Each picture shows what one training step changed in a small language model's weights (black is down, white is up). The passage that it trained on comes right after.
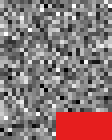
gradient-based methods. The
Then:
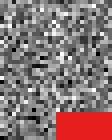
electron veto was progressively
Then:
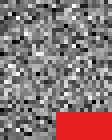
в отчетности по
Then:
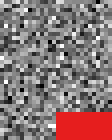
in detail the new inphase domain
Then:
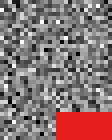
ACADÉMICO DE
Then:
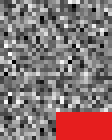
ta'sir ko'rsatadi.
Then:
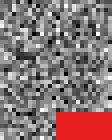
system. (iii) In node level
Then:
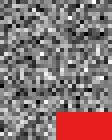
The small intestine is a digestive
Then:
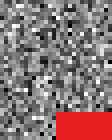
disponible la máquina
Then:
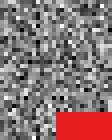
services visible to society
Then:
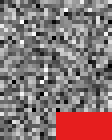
thermal comfort. Public
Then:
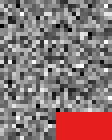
than those from \citet[][the
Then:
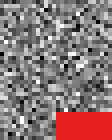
decays replace resonances with two
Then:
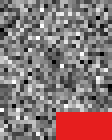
likely to visit frequently, but
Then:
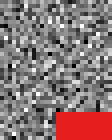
means followed by a common letter
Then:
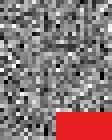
organisations. The first is a
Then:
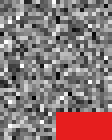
Academics' perceptions of
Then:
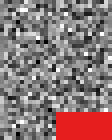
us note that one can work also with \be
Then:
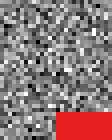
weight, small size and durability
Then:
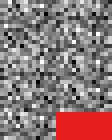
«ИИ» ИЛИ
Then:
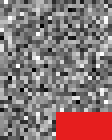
and lenses, highlighting the
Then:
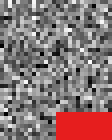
Dr. Xiaojun Wang for
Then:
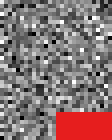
AI can serve as a reliable
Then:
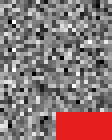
for the replicability analysis. For each
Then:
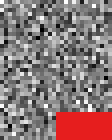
by Tickell KD et al,
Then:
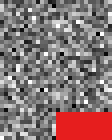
riesgos para el discurso
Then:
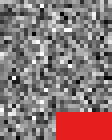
Krizsan e Roggeband
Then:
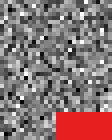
tamoyili mazmunan
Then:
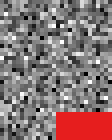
while there are few micro policies
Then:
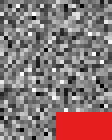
ham bitib ketgan.
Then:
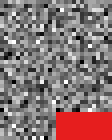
the printed source of the correspondence as
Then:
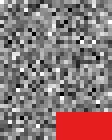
in Parkinson's disease]
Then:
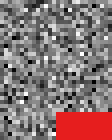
in $\kappa$-CN, where the
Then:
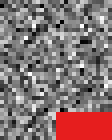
to create a generator. The linear
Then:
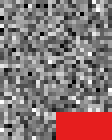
en carbone et de minéraux
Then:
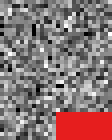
The solubilization of reactants and their
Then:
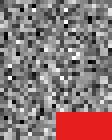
I. M. Sechenova.*
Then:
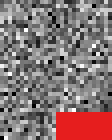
the grammar structure and naturalness
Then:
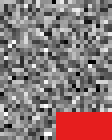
et scrupuleuses.
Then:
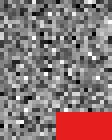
r} \in \Lambda_i}
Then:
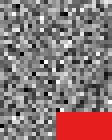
the ripe old age of 16
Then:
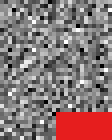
acidified with phosphoric
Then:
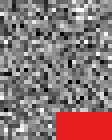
and its effect on concrete quality needs
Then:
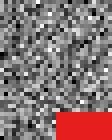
proposed framework has been conducted
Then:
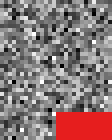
The shroud has been preserved at the
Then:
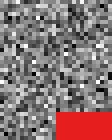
The band profiles for each SSR
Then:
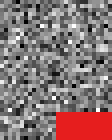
types of particle present. Therefore,
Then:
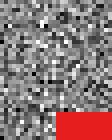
descriptive statistics that is
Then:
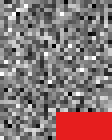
point of view, it is sometimes also
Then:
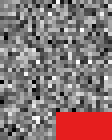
apply for every phase diagram in
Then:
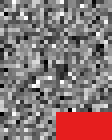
the electrically-induced topological
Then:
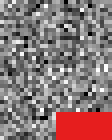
in Fourier space (i.e.
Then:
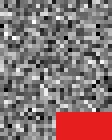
de los vástagos, en
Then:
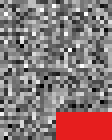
Management, Economics and
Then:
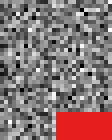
berilgan resurslardan
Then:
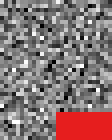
different from the standard model (SM)
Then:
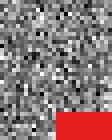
tactile stimuli.
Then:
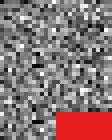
inside a single crystal
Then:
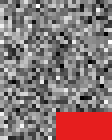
assets. The purpose of
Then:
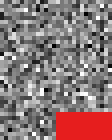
origin in the simulations, and also
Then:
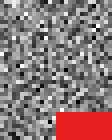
vaccines were approved by the
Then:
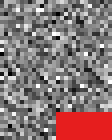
TRUE News Outlet
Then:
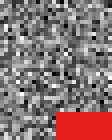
respectively those arising from the
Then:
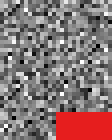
and highly indebted to visual
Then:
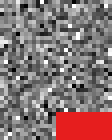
baryon density can be calculated as
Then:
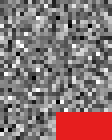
Hozirgi davr
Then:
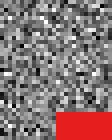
eksen üzerinde DP
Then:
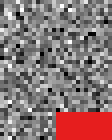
sweats. Clinical examination
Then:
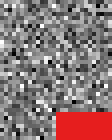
Across ECG Datasets}
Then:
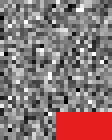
has a treble clef with a
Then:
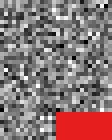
criteria 1 and 2 and rather
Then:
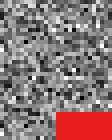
\end{figure} The sum of the two
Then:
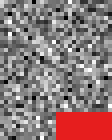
implementation of documents or any form
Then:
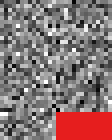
the Comptonized spectrum could be
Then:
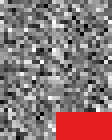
Bogoliubov coefficients
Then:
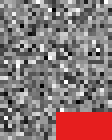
challenging since the stellar
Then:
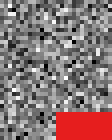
Kinetics of contact formation at
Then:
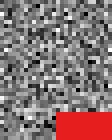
(SOC) are included only in the
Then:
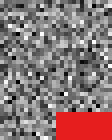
deserve a good mark.”
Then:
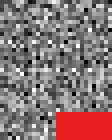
Nacional de Informações
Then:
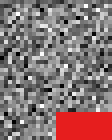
of quantum phase difference between two sites
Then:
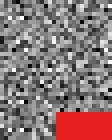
of further investigations to fully
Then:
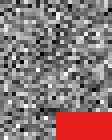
of 0.8467 compared to the
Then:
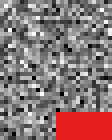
nationals and migrants, and
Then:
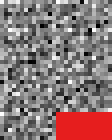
is swollen at low temperatures and
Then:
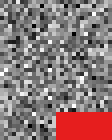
составляющей данного
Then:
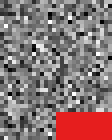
of *Avabahuka* are-
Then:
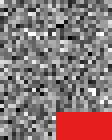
Neural interface description The
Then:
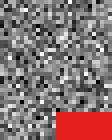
a lower uncertainty than previous
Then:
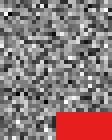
(Fig. 4). The secondary structure was
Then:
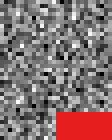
ao indivíduo que
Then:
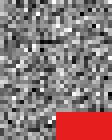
in future work. \begin{figure}
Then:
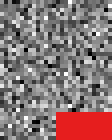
Produção de alface cultivada
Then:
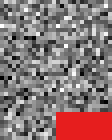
preparations in the fourth lecture
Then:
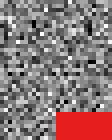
S. Chougale. “A
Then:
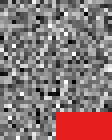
bodies and citizens'
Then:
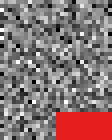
davlat pedagogika
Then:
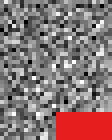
*Homélies sur les
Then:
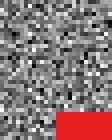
\beq \label{exte}
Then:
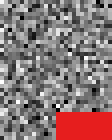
To simplify the formulation, we
